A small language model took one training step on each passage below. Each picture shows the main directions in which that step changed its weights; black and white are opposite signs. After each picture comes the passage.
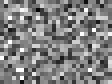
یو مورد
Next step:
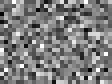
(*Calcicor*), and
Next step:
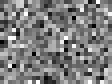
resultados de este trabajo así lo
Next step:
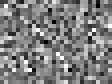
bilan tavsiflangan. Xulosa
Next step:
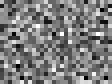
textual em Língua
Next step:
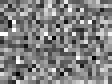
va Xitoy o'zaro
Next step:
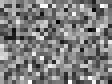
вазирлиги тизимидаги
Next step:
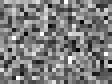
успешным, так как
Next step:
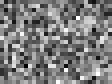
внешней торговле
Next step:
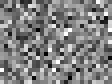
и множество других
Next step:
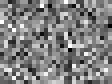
*Tadqiqot va ishlanmalar
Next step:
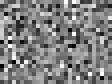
autores Cantidad de trabajos
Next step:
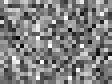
всего лишь один
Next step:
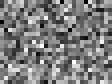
embargo, es necesario tratar de
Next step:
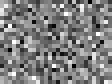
o'quvchida qiziqish
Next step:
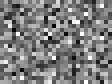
va suvni ifloslanishdan
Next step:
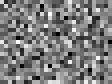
didik berada di bawah
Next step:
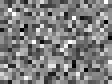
dat alinea 3.5,
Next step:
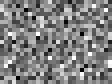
y conocimientos con la finalidad de
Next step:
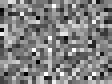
autre énonciation)
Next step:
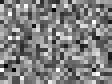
yoki qisqich (pinset)
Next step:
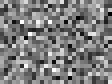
письма й читання
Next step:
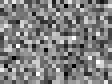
che vada oltre la gestione
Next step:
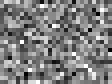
il principio *omnis
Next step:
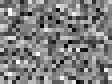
cargas administrativas innecesarias
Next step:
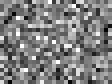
influences on the development and
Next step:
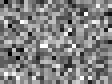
va qismlar orasidagi
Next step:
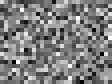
– як скриня з
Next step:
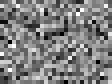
Xo'jandda kelib
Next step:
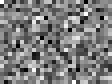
tartibi, hisobdorlik
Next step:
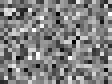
12. Turg‘unov
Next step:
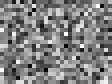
samarali tushuntirishga nazariy va amaliy yordam
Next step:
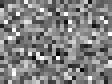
ta'limning o'rni
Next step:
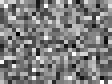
Berry, Don Leidl
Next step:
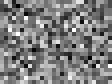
shuning uchun yaxshi o'quvchilarning
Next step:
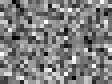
методов фиксации,
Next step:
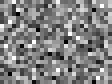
znany dotąd
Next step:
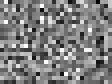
que contrariem os valores
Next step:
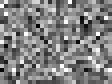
sehingga dinobatkan sebagai
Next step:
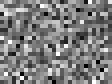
at epektibo ang
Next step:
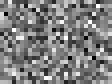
інноваційними курсами особливого
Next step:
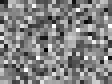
эффективном использовании (т.
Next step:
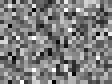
samarali foydalanish mexanizmlarini aniqlash ushbu
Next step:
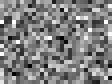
которого потребитель получает
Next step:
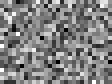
artışının işsizliği
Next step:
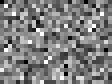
BILISH QOIDALARI
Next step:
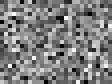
darajada rivojlanmaganligi,
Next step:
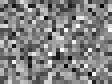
скребел) / А.
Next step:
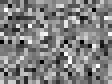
ishni uzoq vaqt bajara
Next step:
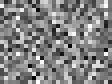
uno de los artículos del
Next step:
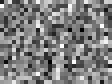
говорить. Это
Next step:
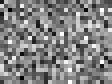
bahasa digunakan secara
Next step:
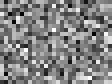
bolalarda kuzatildi va yosh
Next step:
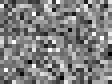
um importante ativismo social,
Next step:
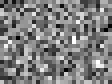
sigilo, retirada do
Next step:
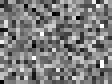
та її зв'язок із
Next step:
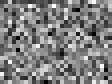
спиной. В процессе
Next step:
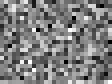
турмуш ва фаолият
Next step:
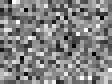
birga, auditga tayyor va
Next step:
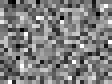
demande de bourse et de
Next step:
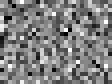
p.34) Cet instant
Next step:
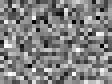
examined. Psychomotor
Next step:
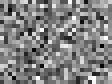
to create selective,
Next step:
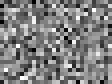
la carcajada de
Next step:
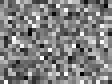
Silva-Acuña R.,
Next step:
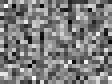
першого етапу з
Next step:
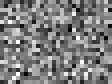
als trans oder nicht-binär
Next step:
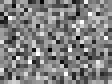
J. Dijkma
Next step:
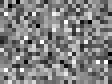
va Kiev milliy transport universiteti
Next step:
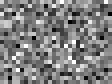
boshchiligida GSDP
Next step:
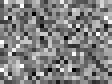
problemática presentada. En el caso
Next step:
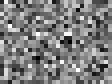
a functional place, but
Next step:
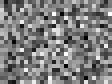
de plataformas de aprendizaje
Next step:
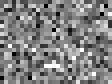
разработке алгоритма
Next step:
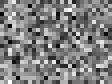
barchasi banklar tomonidan amalga
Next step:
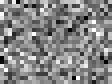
сфері кредиторської
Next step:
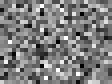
podem promover melhora na
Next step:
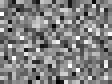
ham bor. Jumladan,
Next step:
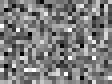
است: (الف) با
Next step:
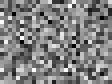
umumlashmasi natijasi
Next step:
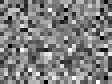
CA 0 0 Ton OA
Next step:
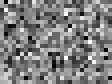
længe har du
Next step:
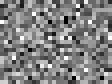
Suárez Mouriño Universidad
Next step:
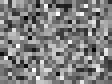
stress. Un altro
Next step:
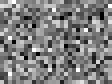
xodimlarining o‘z kasbiy
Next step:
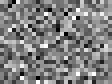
nicelik çokluğunu
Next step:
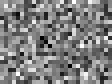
aceder à informação Construir
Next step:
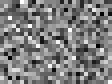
Важную роль играют
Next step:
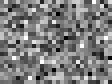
четга чиқмасдан
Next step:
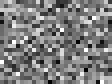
savdo maydonchalari,
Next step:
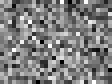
специалистов медицинских
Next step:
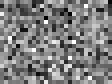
frazeologizmlar tilning eng
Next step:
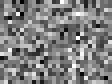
através da impregnação da
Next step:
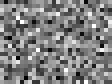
LANGUAGE IN
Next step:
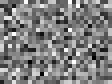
Salientando que nas
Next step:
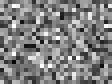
strah od drugog je
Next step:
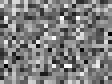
мамлакатнинг банк ва
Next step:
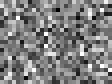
și avansării, nu
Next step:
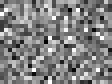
Pinacoteca do
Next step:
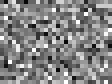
keltirib chiqaradi. Bunda pedagog
